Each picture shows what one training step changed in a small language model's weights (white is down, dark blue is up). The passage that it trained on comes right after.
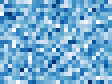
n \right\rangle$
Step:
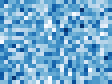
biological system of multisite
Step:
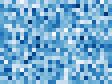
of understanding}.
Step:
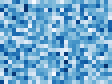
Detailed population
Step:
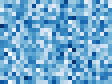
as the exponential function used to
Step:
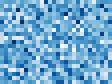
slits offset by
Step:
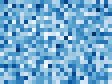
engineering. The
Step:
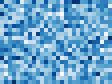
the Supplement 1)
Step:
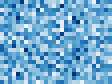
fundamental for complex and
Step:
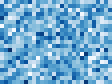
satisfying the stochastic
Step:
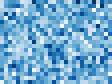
NMR experiments the spectrum of
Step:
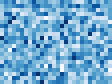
Therefore, there is value in
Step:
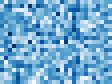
all of which were taken in
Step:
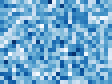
\textbf{L} state, the
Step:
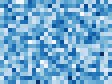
the brown colour (see
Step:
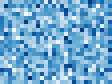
an $\alpha$ value of
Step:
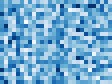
difference of the order of
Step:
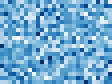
move outward, potential
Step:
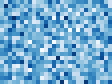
with its neighbors using the
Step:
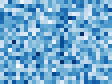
have removed this figure as
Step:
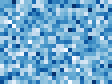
to achieve a RV
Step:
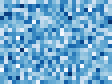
can also be driven at
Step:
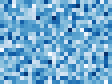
of Sciences,
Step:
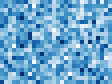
and, therefore, we
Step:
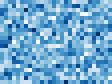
(Donnert &
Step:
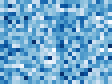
Figure \ref{Figura3}
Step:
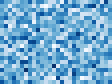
depending on the outcome of
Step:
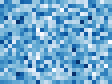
varying all the parameters
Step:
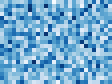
analysis, but is not required.
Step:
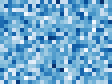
the accuracy of the
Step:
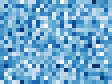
approach performs significantly better
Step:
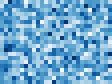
and which requires possibly
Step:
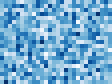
The proposed approach enables real-time
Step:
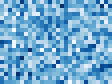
a_\mu$ for a given
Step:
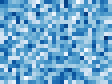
While the existence of
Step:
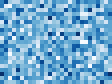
they as mentioned need to
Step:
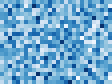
magnitude and temperature dependence
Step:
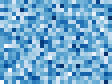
by including higher-level
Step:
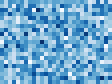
the equations\footnote{Roughly
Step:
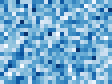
result seems to be pretty
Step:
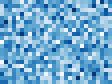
stations monitored with
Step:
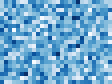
In other words, for
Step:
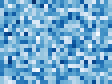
the future. On the
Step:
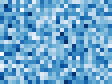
fixed points of simpler
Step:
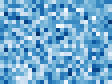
ACM Transactions
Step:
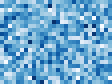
themselves composite
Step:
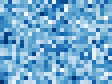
a steady state is an exact
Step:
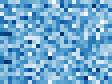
distributions, one should verify
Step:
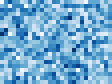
ranging from 80 to
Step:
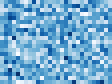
(BP1) and WW
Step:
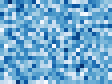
(indicated by wavy
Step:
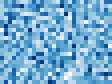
The STEM of
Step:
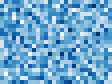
dependence of the SDSS
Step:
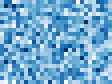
signs of the spins at the
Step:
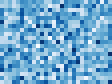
one of the neutralinos
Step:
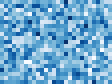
positive frequencies in the
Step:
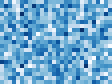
and the coefficients $\Lambda,
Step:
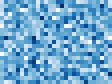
discuss today. {\bf
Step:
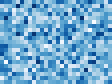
is modulated in each
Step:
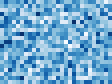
can alter the shape of
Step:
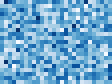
through the `exterior'
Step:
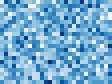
by $U$. By making
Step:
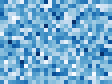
finding candidate
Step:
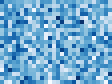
former effect is characterized by the
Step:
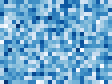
which yields to algorithmic
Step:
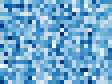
from typical time series
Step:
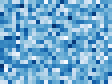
of each component are introduced as
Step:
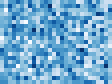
We conclude with some comments
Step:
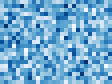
The precision of energy
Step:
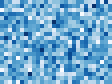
the electron. $\alpha,
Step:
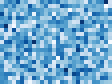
\ee where the first term is the
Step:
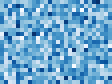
value of a specific observable of
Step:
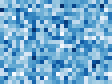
scalar Newtonian potential. The effective
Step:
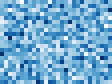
from Eq.~\eqref{D01}
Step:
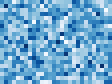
on Weak-value
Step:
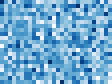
of chaos to initial conditions
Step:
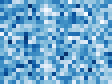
identifiers, thus they are
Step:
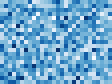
front of the bubble
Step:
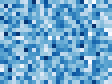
single transition. Also, the
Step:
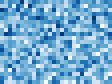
a purely kinetic
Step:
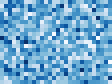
which will be analyzed in
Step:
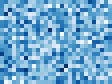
be decided in the region of
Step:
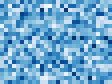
neutrino mixing
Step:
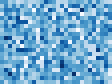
spiral manner.
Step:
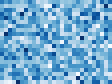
lowest excitonic
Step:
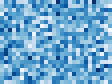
In this section, we numerically
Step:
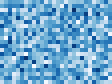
for the operator interface and for
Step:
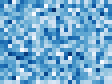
expressed in the fact that the
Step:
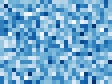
how to construct complete
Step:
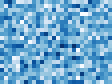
(ii) for $\lambda =
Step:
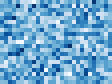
20 Gbps) is not
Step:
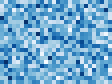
consequently the choice of an
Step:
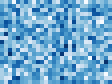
diagrams where these fields are
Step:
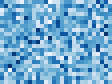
proposed structural kinetic
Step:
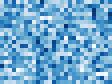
Institute, \\
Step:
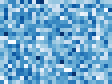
random variable by observing
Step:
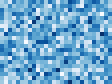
a 3D tomographic
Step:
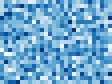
can be minimized by
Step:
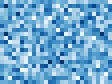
initial path does not prevent
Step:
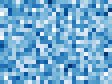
production of soft particles between
